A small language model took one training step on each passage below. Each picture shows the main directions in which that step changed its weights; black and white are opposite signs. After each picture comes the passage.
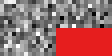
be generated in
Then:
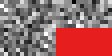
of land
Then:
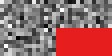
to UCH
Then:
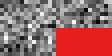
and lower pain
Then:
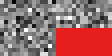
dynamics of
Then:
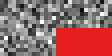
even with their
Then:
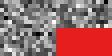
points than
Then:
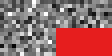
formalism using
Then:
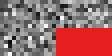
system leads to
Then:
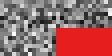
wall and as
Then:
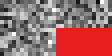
last few
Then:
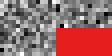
the framework
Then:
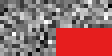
and one that
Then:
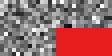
the neural
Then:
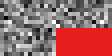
points. The
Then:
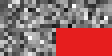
day, but
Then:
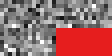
phases and different
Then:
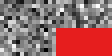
research the share
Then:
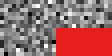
\quad T
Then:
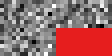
wide array
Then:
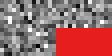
while for low
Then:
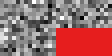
is busy
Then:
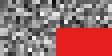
defects in
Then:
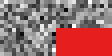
a state,
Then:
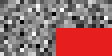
discussion, we
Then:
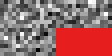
in most previous
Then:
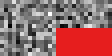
interaction of the
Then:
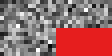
this segment
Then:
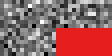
alteration of
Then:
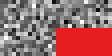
interactions with
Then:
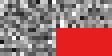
the concept of
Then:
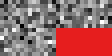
of integrating
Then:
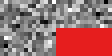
its upper
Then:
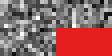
for our model,
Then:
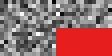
the inequality
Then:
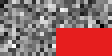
to make a
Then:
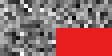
without obesity
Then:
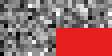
time is the time
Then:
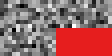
in areas with
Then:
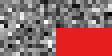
The behaviour of
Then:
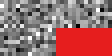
of matrix Figure
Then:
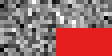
of generated
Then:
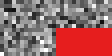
late 19th
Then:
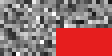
data can add to
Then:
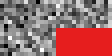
the group designated
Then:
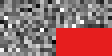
Figure 2.
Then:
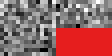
the graph of
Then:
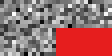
brought about
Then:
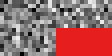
will strongly
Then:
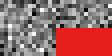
significant topic of
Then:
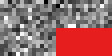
was wheat
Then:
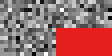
In light of the
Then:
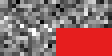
of Natural
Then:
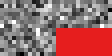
tons per year
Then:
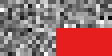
To obtain a
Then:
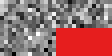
this work, the
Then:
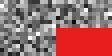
of the distance
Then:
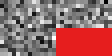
of MeV and
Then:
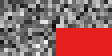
finds the
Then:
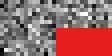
of raw
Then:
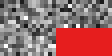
concern and
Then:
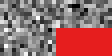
life on
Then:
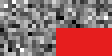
stars relative
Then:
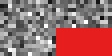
SVs and
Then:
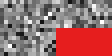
release using
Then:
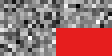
current during the
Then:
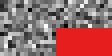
found fit to
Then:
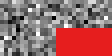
have been previously
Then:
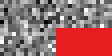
complement the
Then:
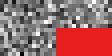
are reduced
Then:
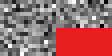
simulations. We
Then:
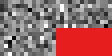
density leads to
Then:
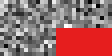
the initial weight
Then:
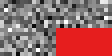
generalized linear
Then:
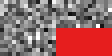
the setting times
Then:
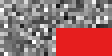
a canting
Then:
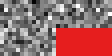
the perforated
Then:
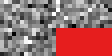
also holds
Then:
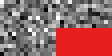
value reached
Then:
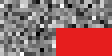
a period of at
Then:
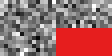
the conduction of
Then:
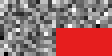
the star formation
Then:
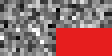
time in both
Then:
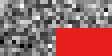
for limiting
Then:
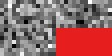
ions performing
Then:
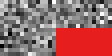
the basis of
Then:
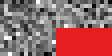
addition to
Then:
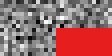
two new EU
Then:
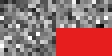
this method does not
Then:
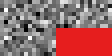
effort to
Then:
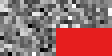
date of
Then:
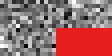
Such diversity
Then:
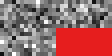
solution $f$
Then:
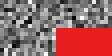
great deal
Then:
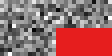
data as following
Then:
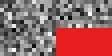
orders 3
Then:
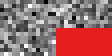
capable of
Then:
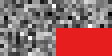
effect of the
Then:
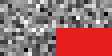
along specific
